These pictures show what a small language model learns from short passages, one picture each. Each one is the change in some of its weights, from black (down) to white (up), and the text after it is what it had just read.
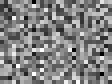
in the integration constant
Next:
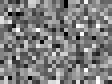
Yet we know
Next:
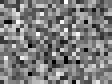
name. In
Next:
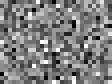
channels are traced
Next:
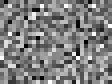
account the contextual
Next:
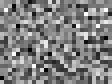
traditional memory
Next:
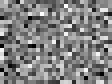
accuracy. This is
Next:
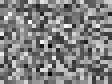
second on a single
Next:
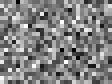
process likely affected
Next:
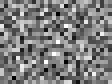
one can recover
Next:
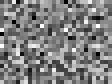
simple absorbed
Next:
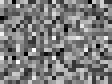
5, and
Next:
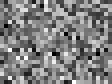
we will restrict
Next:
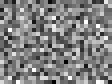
the ZFC
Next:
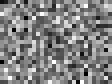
evolution of D and
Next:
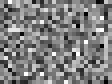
the size of the
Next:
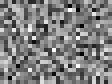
breaker has to
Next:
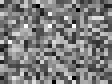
differential phase, it
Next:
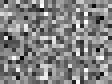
from the sum of
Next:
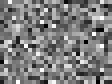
the symmetry breaking
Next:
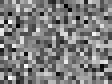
(both of
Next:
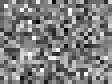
interaction arises
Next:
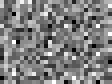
dashed line shows the
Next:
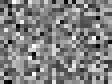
discrepancy with
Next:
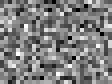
illustrates that the
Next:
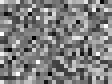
PDOS at
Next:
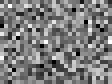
resulting ULs
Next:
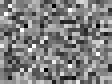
turned into
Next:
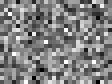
outlet, like
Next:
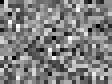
delivered just
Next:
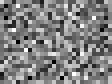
of interest is
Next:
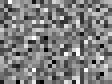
the treatment effect
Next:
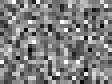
As $x$
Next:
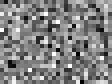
boundary of the
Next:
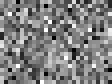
approach presented here,
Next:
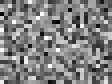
inclusion of all
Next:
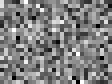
of recent papers
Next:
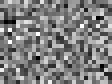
setting (1)
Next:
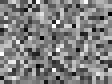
direct tools for
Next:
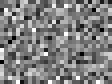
be regarded
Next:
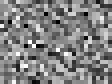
energies of a single
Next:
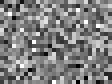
Mixed Data
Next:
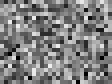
factor of three about
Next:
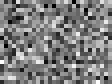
is uniform between two
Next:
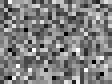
the targeted
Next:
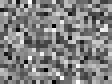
do not include a
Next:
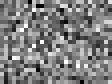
dispersive media
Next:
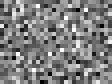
IR cutoff
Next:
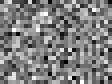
In addition, the
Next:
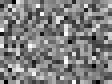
area scanned
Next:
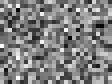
sources pointing
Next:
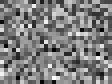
and an infinite
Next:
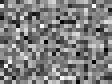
with random seed
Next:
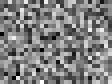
that the bias
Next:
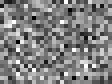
via boron
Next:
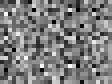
her to
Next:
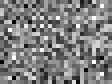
the quasiparticle
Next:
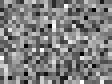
the magnifications
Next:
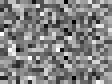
offers the
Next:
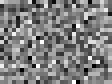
molecular device
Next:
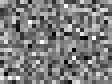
way. The
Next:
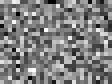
that obtaining
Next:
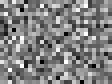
orbit precisely
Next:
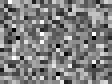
the use of the
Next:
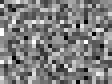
For the galaxies,
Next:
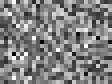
generality, let
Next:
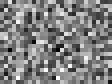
content, star
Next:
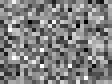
the forward
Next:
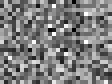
a quite
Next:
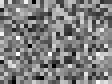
where the perturbative
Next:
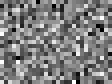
This construction describes
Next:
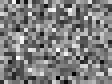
solutions do not describe
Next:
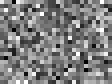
density of states.
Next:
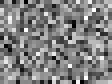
above for different
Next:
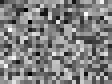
a result of those
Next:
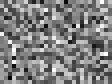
on the thermal
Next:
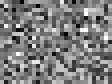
a real number
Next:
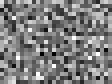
is equivalent to the
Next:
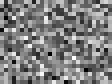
is a rather
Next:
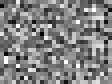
we identify two different
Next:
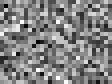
terms in the
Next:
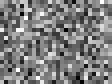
increasing $\lambda$
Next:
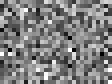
presented in this
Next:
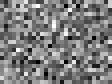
rise to two
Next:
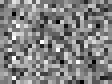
harmonics are
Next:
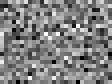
that depart from
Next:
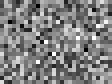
greater accuracy.
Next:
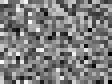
It follows that all
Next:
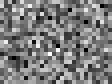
More atoms mean
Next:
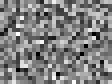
extract an estimate
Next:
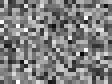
for very particular
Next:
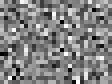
using our observations in
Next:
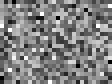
the EOS but
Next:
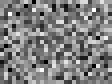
regularity expressed in
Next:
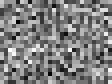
included. In the
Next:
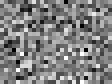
to demonstrate the
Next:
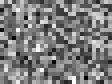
limit to the broad
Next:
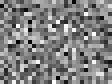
a redshift dependence through
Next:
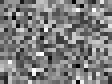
\\ Sector
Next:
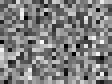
only grasps
